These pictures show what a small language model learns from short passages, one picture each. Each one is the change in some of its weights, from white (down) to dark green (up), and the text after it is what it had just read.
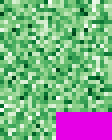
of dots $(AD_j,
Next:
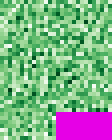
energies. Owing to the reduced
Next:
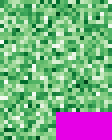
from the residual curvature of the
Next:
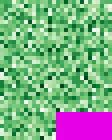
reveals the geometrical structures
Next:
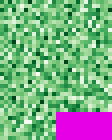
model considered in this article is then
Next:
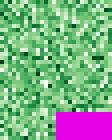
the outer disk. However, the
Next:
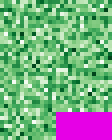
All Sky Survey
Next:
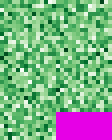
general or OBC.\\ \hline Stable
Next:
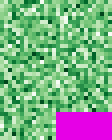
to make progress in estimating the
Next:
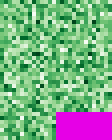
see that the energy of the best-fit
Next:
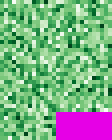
sources of cavity losses
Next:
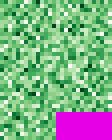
device. It is well justified
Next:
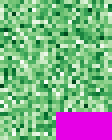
($\delta$Sep.) and position
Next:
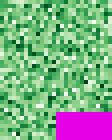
bonds, and the other half of
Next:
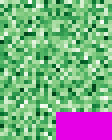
was based on manually curated
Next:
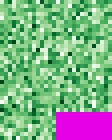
define the diagonal positive-definite
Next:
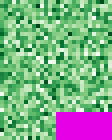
cells is also influenced by a
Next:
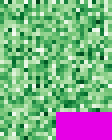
the cost functions and the decisions of
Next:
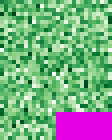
list is too long, and will
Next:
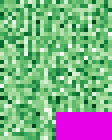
a result. For some other strategies
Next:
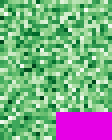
and chromosomal damage
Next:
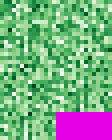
just a selection effect requiring
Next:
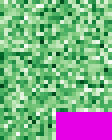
calculation first for Killing vectors. The
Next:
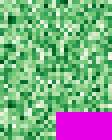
analyzing the coherence and some
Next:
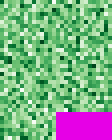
${\cal D}_0$ on the unit
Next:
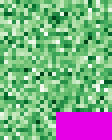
opposite ends drives
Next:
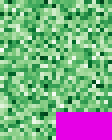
\citet{Naab2013}. Since
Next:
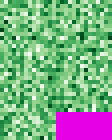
second image, additional RGB values are
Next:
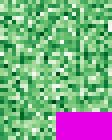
to extrapolate our results in
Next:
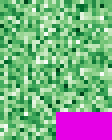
+ missing $E_T$ type
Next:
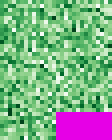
actions needed to achieve their local
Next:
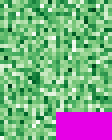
continuum detections, only a little
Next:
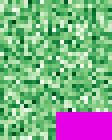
competing near-degenerate shell
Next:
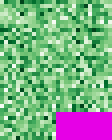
rather plausible, that is to
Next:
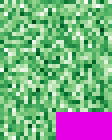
\subsection{Identifiability results}
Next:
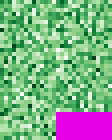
address the question of whether
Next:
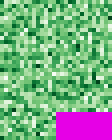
which consisted of small-amplitude
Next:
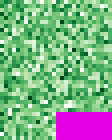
each step decreases with time,
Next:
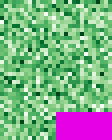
standard ABCD-matrix formalism for
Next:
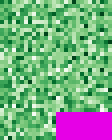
size, the bulk charge is
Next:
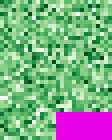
the most recent release of the
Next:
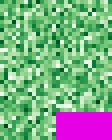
online) Inhomogeneous
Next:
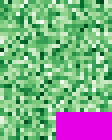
the entire range of $\alpha$s,
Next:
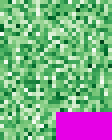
clumps we must resort to the
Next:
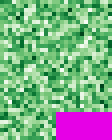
and spoofed data exhibit
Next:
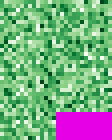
\begin{figure*} \begin{center}
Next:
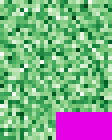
\title{A note on Penrose
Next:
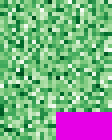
contributions due to the topological defect,
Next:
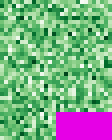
all constituent models, as opposed
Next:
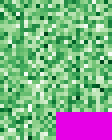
in transmission geometry using a
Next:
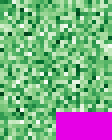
almost unbiased in its original
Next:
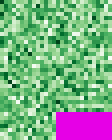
for each of the two charges (for a given
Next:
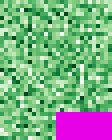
a vehicle is recorded by
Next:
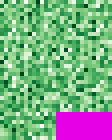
planning. Multiple studies have used
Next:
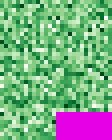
the blazar and the comparison stars on
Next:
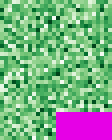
orbit region sufficient for detection. The
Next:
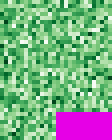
M}(p^2)$. From these
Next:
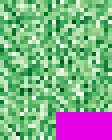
~\cite{rafelski}, a
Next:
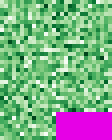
This shows clearly the ballistic element
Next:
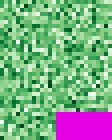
the usefulness of the material in
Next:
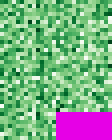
transform, and its derivation is given in the
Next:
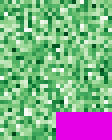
a transformer architecture with an
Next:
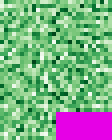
of cleavers used included the
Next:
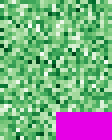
further intuition for Proposition
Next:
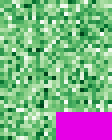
that, using suspended graphene
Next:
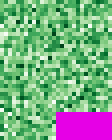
space its inverse propagator can be
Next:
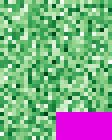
Angry | | My brother was
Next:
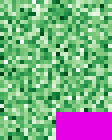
\ce{H2S} is through the
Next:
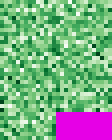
} \label{fig:entropy}
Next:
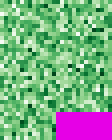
decoherence rate $\Lambda _{\rm
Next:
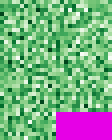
temperature over the sensor observed in three points in
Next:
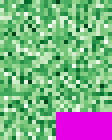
described as follows: As the fuel grain
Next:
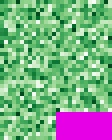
The International Society for
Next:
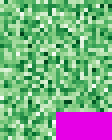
and core radius as in Fig.1a
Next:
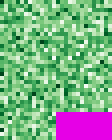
of two such transformations closes with
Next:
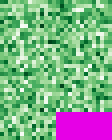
\nonumber \\ && \epsilon\rightarrow 0,
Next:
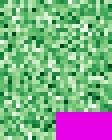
proton and hadron dumps.}
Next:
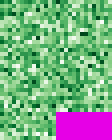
for atomic systems. Few-body
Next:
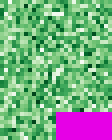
narrow range, between 6~s and
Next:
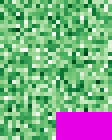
intermediate in their properties. For each
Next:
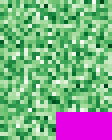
inelasticity parameters in all the channels
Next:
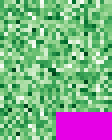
another submodel, named
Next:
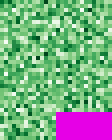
heavy, and the lightest
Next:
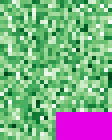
that lists averaged SDSS
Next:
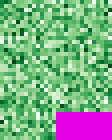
larger than $M_W$, the cross section
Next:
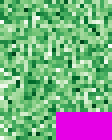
the theory is driven towards
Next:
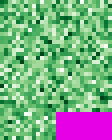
follow the NFW profile. Hence,
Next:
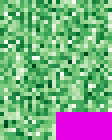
be made to work for very large class of
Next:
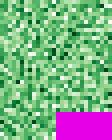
same as that of the star configuration, where each
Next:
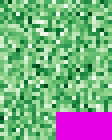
the molecular resonances, then electron
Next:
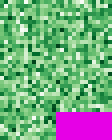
1261 T, solid line is fitted
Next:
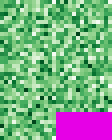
the above example, the equation for the far from
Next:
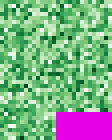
trains and the Main DataBase
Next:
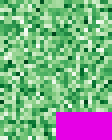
calculated $\Delta s$ (albeit
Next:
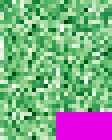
had the main purpose of describing
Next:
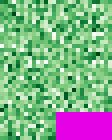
has been completed. To avoid that
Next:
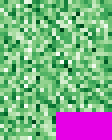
path loss model in both LOS and
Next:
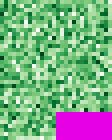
In order to test the influence of the
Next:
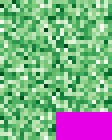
} \end{center} \end{figure}
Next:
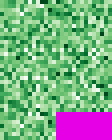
is seen in the experiments. The
